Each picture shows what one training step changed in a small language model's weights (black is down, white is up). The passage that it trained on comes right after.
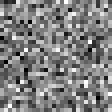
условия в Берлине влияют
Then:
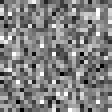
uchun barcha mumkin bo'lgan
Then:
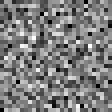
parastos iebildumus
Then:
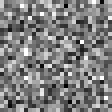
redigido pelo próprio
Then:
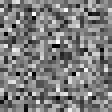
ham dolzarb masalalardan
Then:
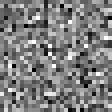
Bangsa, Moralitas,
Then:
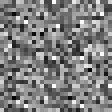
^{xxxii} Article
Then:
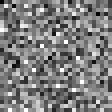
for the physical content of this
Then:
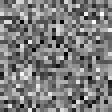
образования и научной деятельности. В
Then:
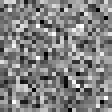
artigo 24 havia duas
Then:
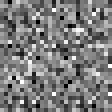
\cdot 2 \cdot
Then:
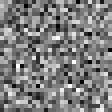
unsur manapun baik itu
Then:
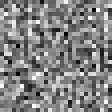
Karazin National University. The
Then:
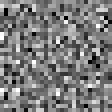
kompetensiyalarini shakllantirishdan
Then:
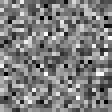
A., & Tinggi Ilmu
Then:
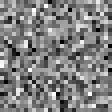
dilakukan perancangan alat
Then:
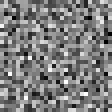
levantamento bibliográfico
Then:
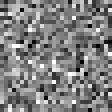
собственника природных ресурсов
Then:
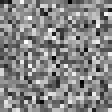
розрахункових індексів
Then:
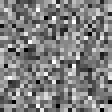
4. Bei der Schülerin ist ein
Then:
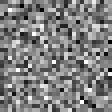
por este tipo de serviço
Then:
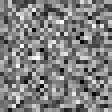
adversas. Es interesante tener
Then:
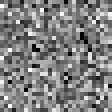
in particular agricultural
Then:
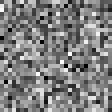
Yovşan kosmopolit
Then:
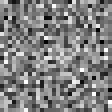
dans l'enseignement,
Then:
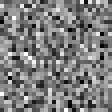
substrat og reaktoren, K
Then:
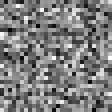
die Nutzung speziell auf die
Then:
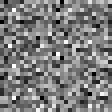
IJARA VA LIZING
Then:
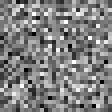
кіл Розглянемо
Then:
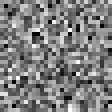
Imom Buxoriy xalqaro
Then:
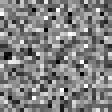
falsafa doktori, professor Tahrir
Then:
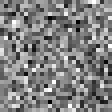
projeto Sabão Legal –
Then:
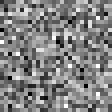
норм Конвенції, які
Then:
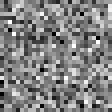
Первым вопросом
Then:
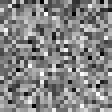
бир-бирига зид
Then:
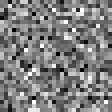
которая является признаком культурного
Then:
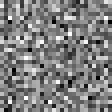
мають більше можливостей
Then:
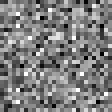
bog'lanishi kuchayadi,
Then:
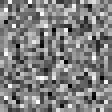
states. ROC's and
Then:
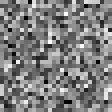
desenvolvido e o aumento da
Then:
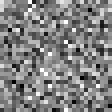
endi ritmik zarb
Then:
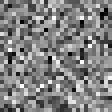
capacitación docente o deficiencias
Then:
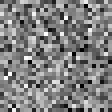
Journal of Cancer 7 Journal of
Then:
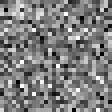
не испытывает потребности
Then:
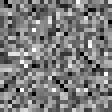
on the Physics and Chemistry
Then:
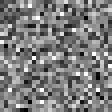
*Intervenciones en teoría
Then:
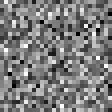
bilan beriladi. Masalan,
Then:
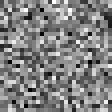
споменицима који
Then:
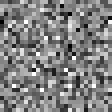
envolvem a falta de
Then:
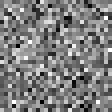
5. Cara Memperoleh
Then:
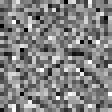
para el uso de aplicaciones generativas de
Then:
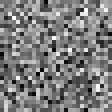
de produtividade, custos
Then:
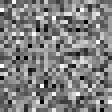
оқибатларни келтириб
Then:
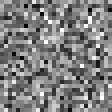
<Agar bolaning xulqi
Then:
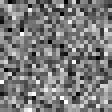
atravessamentos do caso, e por
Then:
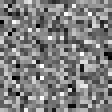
Ergashqulov B.N.,
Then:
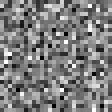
automatica. Ogni
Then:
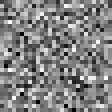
логістичних систем. 4
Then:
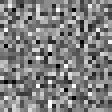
miest, ktoré budú
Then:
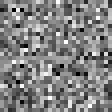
of vitiligo patients, with
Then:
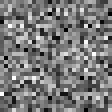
bilan bir qatorda, hassos
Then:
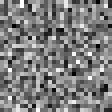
Fajrin, F., Theodora
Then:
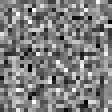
tarbiya jarayonida zamonaviy
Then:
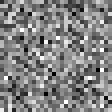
και τα πρώτα
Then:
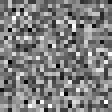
Tract Signs in Cats:
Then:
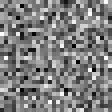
akademiyasi akademigi Rae
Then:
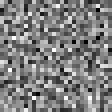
grosse Schwierigkeiten in der
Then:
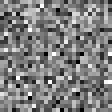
Moslashuvchanlikni rivojlantirish uchun
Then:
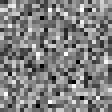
yillar mobaynida 14
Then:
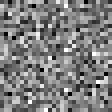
entendesse, a partir de sua
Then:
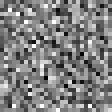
onde cantavam seus versos
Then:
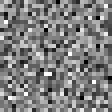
yoshlar Germaniyaga
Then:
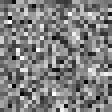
возмещался. Доля
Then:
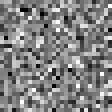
не взято схему
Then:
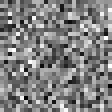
responsabilidades dentro de las empresas.
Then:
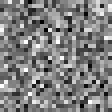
dalam memediasi proses resiliensi
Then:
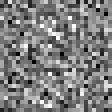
hem op den hals wil
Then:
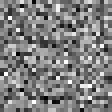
ulike tiltak har på
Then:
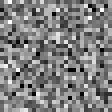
tartibi, saylov
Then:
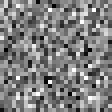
Biroq 2008 yildagi jahon
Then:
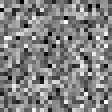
и свобод человека
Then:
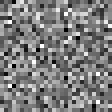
аналитического мышления и его
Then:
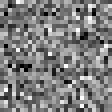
a barátnőjével
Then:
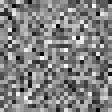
коридорів та інтеграційних
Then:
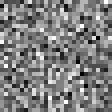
pengisian field NIS,
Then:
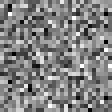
la información, promoviendo un
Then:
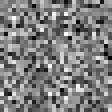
seguir siendo como siempre,
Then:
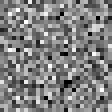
permanência dos estudantes na escola,
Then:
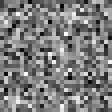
cuenta que, “en cuanto se la
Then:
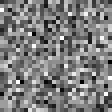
yuklamasi farq qiladi.
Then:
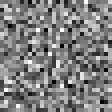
nel corso dei decenni.
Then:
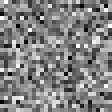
пациентов в возрасте от 40
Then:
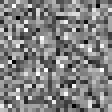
в целях предварительного
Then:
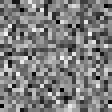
menurut Pasal 15 Ayat
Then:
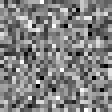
tarix sahifasidan tushib
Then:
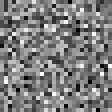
является важной, то есть,
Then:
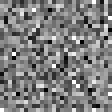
nilai probabilitas sebesar
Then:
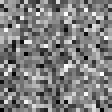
pode ter impacto direto sobre outros
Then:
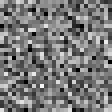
dan pemahaman regulasi menjadi
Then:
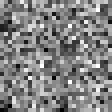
No‘monjon o‘g‘li
